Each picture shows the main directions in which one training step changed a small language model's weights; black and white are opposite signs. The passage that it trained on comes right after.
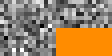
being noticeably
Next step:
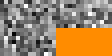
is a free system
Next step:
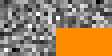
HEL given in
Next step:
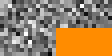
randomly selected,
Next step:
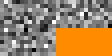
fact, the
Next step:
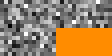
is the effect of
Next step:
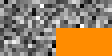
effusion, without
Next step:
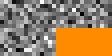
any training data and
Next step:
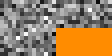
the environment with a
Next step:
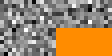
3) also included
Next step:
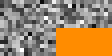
the total patient months
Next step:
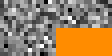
of the facts
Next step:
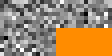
those who work under
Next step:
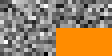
few supplementary
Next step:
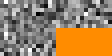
ratios of larger
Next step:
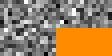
indoor and
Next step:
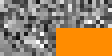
they had different
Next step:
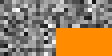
he or she is
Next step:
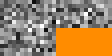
remaining life
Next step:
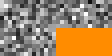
to be included
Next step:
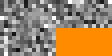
selfie the
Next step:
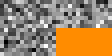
complexity through the
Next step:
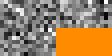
their review of
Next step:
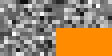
interference from
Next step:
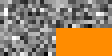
be significantly more in
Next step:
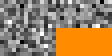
of heist
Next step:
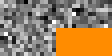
lifestyle elements
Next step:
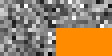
Central Asia
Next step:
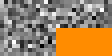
of NEP
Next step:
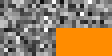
the notation and
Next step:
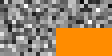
is without any
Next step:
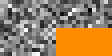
completely changed
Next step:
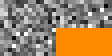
Methods: To
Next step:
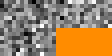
hence avoid
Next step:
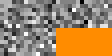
also apply a
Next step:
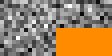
partners with a
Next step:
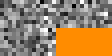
the state of health
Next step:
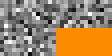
Furthermore, water
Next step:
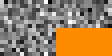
of open questions
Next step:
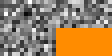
it as pure
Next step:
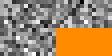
combination of p and
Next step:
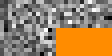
Validation of
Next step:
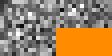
required, and it
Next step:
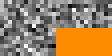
and Konge
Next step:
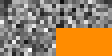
be seen as the
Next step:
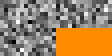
receptors on
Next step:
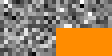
what is important here
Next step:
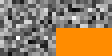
implies making
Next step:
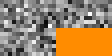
not be credited
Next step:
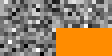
constructing a
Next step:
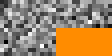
at our institution.
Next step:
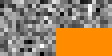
the appropriate order.
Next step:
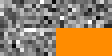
the surrounding
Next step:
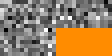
impacts of climate
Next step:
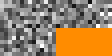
in political processes.
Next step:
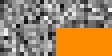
take place in interactions
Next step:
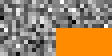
assessor has
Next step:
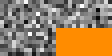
CVD :
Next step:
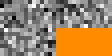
diameter of
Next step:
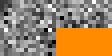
consisting of R
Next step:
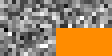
in group B,
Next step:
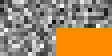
components in order to
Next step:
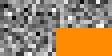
led to the
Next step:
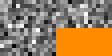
was considered to have
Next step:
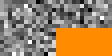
Connection A
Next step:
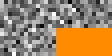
of ML and
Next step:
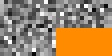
of them assessed
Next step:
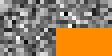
to efficiency and
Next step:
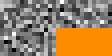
in an urban
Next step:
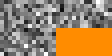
Mines United
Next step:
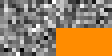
the mantle
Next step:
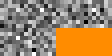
studies have a great
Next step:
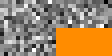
These principles focus on
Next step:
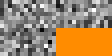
measuring the
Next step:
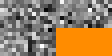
indicate interesting
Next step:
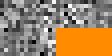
the results of the
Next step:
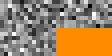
two times.
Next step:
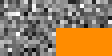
financial, professional,
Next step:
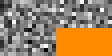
from left:
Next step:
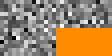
I had not prepared
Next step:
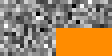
Thus the alarm
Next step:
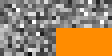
risen from
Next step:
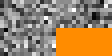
the SHG
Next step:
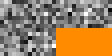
protecting the
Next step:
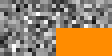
b a b a
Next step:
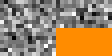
rest, or
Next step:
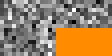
field of spatial data
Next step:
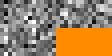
atomic structure
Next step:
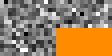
of LO Figure
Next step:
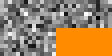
and acceptance
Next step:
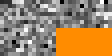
all of the
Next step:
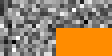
based on a
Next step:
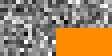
eventually, it
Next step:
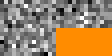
is not a
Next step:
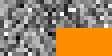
Exclusion criteria -
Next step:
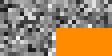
used towards future
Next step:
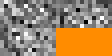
es una
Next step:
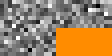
process for a
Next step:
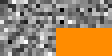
access credit in
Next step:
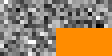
knowing body weight
